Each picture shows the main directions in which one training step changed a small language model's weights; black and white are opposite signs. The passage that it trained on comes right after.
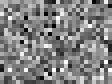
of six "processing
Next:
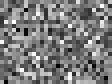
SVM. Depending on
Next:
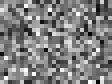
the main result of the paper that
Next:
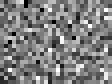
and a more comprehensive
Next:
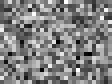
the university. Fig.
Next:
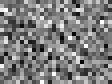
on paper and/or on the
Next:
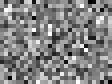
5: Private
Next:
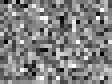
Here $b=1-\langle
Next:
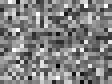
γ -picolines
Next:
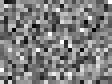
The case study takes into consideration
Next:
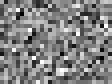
2 (no cut)
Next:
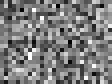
exists a homomorphism $\varphi$ of
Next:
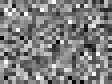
plan," *Construction
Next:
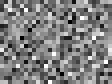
nutrition and consume
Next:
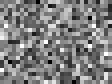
see \cite{R3}, and
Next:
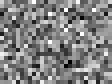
local ring $\O_{X',
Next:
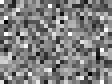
simple but quite different from
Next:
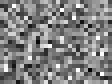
my original work and that
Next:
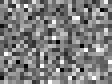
cytokine production,
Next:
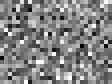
rather as a generalist, with
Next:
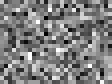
rest of this section, we introduce
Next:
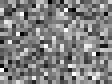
observing ecological processes,
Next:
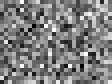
the direction of the
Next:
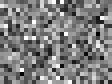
is contained in the interior
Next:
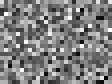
every solution which starts at
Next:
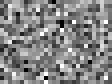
and Emergency
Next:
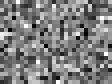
two main routes for
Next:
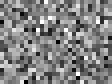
condition}: \medskip
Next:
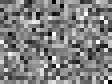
series in the variables
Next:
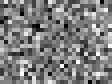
cannot alter the original
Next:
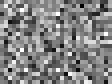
physician to change their
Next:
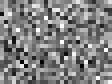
The conductivities of
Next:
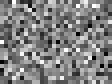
process of democratization
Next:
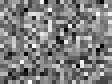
the scope of this paper is
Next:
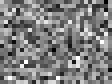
on $M$. We say that
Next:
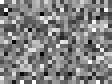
of migrants from any
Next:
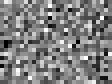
(11) in the form $$f
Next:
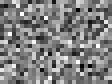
which capitalizes on the
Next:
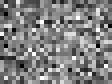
be taken into account at
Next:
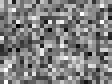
change accordingly.}
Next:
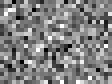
Developed torque with
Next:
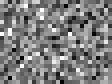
century have helped
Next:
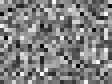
of familiar considerations
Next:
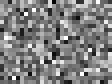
in the Gargano
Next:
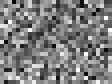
impatience by outer
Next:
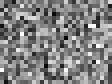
way to deepening
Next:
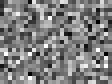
distributive), and such a problem
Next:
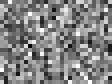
can be used to extend the
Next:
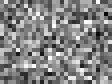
change is balanced by
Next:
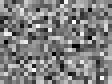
by refining strategies and
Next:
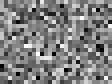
inequalities. This
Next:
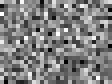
interests to declare.
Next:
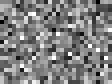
the remarks at the end of
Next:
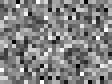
of coins of the
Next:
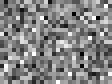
be the matroid with ground
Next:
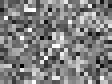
turn is equivalent to the
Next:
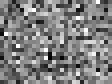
\T$ there is a function
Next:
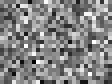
the context of pairs
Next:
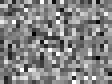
Wallace, C.
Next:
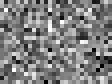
of the isomorphic groups
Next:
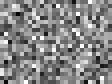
be a consequence of the
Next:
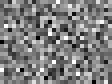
when $k$ is sufficiently
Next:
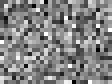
make them hide When I
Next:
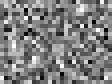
\to \infty$ and that
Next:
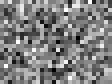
for all ${\underline p}<
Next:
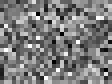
general model theoretic considerations,
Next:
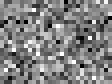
the stepsize is
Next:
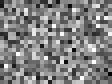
than in the control, and as
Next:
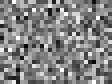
Columbia agar
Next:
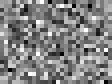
A_3$ but not both and
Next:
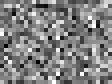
highlighted in the
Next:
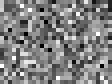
built upon sound
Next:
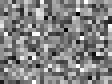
straightforward. For
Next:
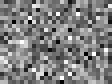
undergo an “inner
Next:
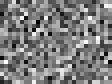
(CADE), which, in
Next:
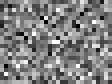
and Anecdotes of
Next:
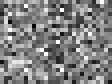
\partial C)$, but only to
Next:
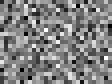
\ell_n . $$ Since
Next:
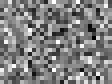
already lost due to
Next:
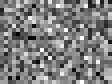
G. Receiver
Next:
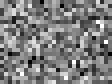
the wall's thermal
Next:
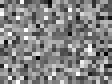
comparison. The
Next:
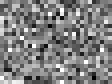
and patient consequences,
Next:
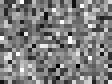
three papers in the late
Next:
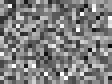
question. We do not
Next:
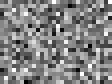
last axis of
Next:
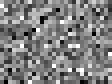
role of NGO's in
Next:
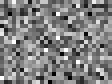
causes cell wall
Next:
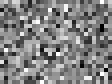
this calculation is down for
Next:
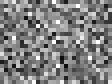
virtualization), low
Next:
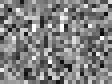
test case for extending the results
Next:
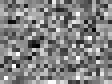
animal species are
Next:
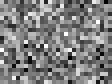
the quality of management decisions
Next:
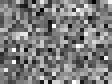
R\leq \Del
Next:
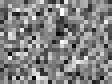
Federico and
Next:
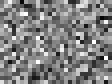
identity as constructed through
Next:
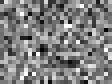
the topological type of $\partial
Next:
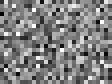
subspace of $V$ generated
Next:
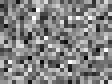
different actions in the SR's
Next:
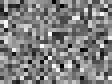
pine and sessile
